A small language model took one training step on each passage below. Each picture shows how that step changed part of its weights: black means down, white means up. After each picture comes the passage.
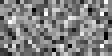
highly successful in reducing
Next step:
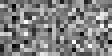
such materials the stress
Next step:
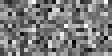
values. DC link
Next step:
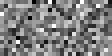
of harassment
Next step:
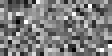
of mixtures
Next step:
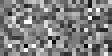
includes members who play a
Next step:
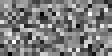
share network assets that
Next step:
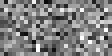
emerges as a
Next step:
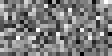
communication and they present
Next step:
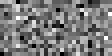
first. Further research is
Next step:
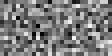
challenges of this model.
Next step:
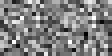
rings act as
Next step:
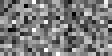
significant determinants of
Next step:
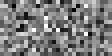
these flow events.
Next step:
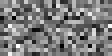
quantify pain
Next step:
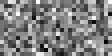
an alcohol in
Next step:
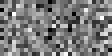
no significant effect on income
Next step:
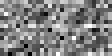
Athens &
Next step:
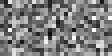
in the Late
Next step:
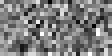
growth & development of the
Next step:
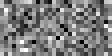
collected from such environments
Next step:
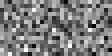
worst case performance
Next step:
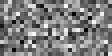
cited *career
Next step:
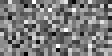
and rigorous
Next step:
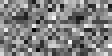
SALT &
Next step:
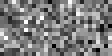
once mineralization
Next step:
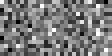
include geography of research
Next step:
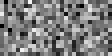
protest and become less
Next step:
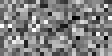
CSF were negative,
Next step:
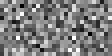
in how the concept can
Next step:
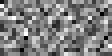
World Food
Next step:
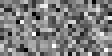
range of 98%
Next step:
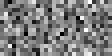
samples was used to test
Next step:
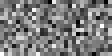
market by two, given
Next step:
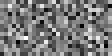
and Fraser index
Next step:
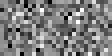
of the study could contribute
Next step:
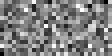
Cores, Eric
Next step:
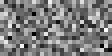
low educational levels of small
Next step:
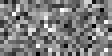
the area of management
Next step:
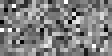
**the third day**
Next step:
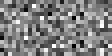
gave the same
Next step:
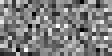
signals, which are
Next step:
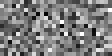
of Mellat
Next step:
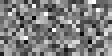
that could emerge
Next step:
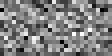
2. Water
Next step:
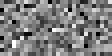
which is characterized by
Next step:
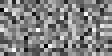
also communicates that
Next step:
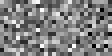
that the collective
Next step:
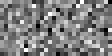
carcass search and
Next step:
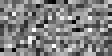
not detected.
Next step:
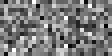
disease patients and consider
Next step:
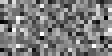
on fluctuations
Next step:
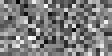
of the existing problems they
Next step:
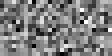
This inefficiency
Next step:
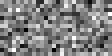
here Develosil
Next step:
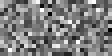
that, even after the
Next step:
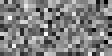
lack a message
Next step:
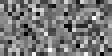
and psychological impact of
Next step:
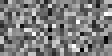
transcribed a
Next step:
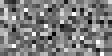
alternatives based on the
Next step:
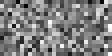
important pillar of
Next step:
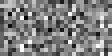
the recycled
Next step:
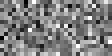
was initially used to
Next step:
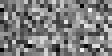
case in the literature with
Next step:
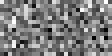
outlining a key
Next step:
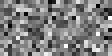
you walk me
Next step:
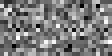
size of the data is
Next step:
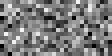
meets all the requirements
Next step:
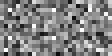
of bat species,
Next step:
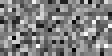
or transformed into
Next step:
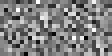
and the rest of the
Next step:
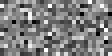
improve poverty,
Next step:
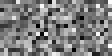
All authors contributed
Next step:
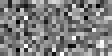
is expressed by the
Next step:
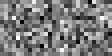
practices and how these
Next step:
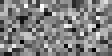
2023. The present study
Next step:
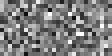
the MTI and
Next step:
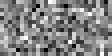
the Electronic
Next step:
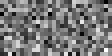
outputs of processors
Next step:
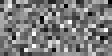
greater than 1000 L
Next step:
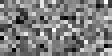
Research Scotland
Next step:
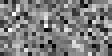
the emergence of new
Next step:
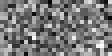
regarding the issues and
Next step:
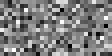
states that it is
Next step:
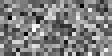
of land with unclear
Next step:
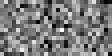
thought to show results
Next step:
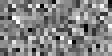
Those who
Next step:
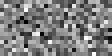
of some sort if
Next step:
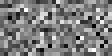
on small businesses that
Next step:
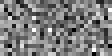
on motor and
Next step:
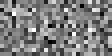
to improve estimates of
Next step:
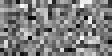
areas i.e.
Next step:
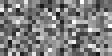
of native grid
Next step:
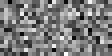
parameters were developed using
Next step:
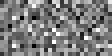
feasible research subject
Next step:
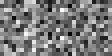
management depending on parameter
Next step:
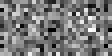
current needs for the entire
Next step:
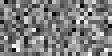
surface of work by
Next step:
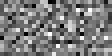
consideration of centralized
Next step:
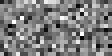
from each decision tree
